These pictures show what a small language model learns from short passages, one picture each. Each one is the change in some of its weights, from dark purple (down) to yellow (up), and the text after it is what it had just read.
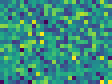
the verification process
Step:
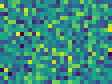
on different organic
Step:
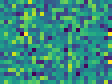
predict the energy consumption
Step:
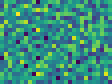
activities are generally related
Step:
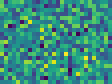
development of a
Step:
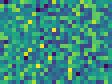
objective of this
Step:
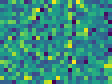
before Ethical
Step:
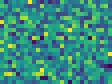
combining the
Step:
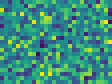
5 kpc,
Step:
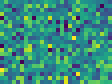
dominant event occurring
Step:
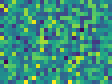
to components where changes
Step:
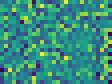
the SM4 may
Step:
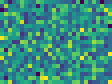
and facilitators in
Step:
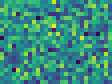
laws. \item
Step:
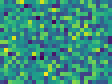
column density is estimated
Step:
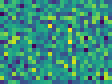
that are further
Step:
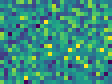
The capped devices
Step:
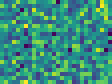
linked via a fiber
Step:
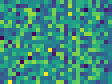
data, see
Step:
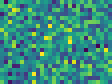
design that may
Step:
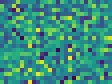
past two decades
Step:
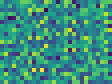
the best fit was
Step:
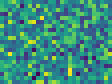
in presence of Fe
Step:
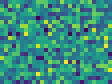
documentaries) and
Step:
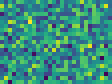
load and sample from
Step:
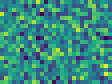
In most situations this
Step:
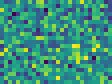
SF networks are
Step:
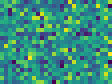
density ($z$,
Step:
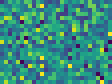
the tensile
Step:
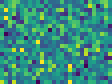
at their institution.
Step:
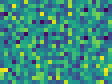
employed, the
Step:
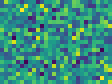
shock velocities will predict
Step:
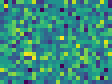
penalty (a
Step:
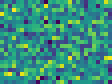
With the advent
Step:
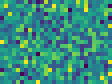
An example of a
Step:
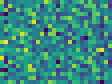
is given by
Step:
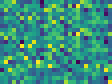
method to improve the
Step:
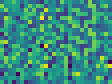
of a free
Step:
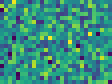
to rise during their
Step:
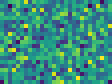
students in online
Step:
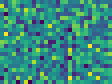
on the point of
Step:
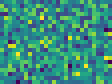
of the fit
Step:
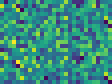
different backgrounds as
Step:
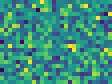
cardiac system
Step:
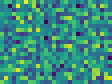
Results were as
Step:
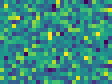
Three tanks
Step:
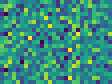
field with negative constant
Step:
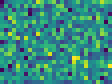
as postulated by
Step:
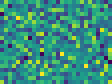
$M$ in
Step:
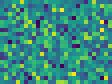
annuli minus
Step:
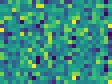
the RV variations
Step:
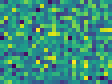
this study as being
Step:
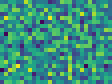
that the pure
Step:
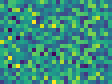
information which is
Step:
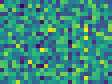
for both the
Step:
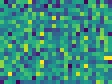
needs the estimation of
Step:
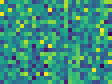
a significant decrease from
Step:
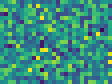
in the same
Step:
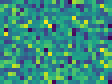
$, as demonstrated in
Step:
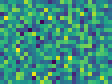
that the NF1
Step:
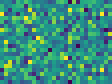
we derive the following
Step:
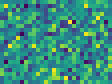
best studied example,
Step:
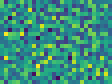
may be an
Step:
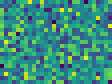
health to be at
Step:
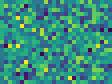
example we can think
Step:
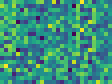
constraints on physical
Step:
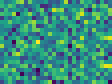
sequencing. It
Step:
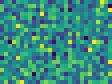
a result, these
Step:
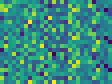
complex of exercises
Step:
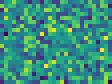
to a wide variety
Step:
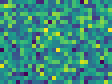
higher deadline
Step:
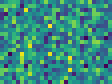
shown, with resonant
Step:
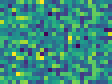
However, the frequency
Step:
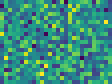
diagnosis of a
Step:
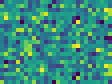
incubator at
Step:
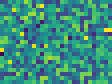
the index of the
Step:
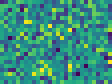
whereas the correlation device
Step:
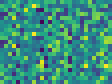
computed, where
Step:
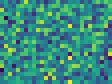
waves at different time
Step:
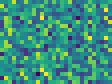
of generational
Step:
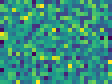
the Very
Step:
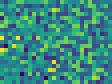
boundary condition defined at
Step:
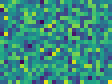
to be at par
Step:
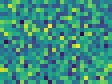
not commute with
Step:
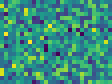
on library
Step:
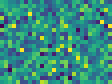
an additional boundary condition
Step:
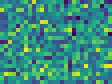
if the absolute values
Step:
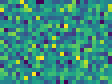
does not depend on
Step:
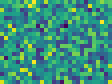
to afford
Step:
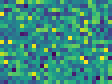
He still relies
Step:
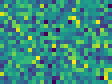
has started a number
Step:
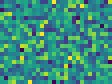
the Solomon
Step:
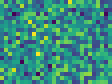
GRE uses a
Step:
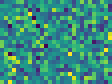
Table 4.
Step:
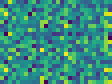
classroom teaching and
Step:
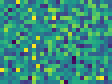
has not been
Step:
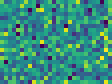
random walks
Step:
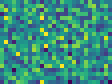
of the countries.
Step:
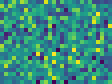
popular tourist
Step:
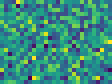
bond has been formed
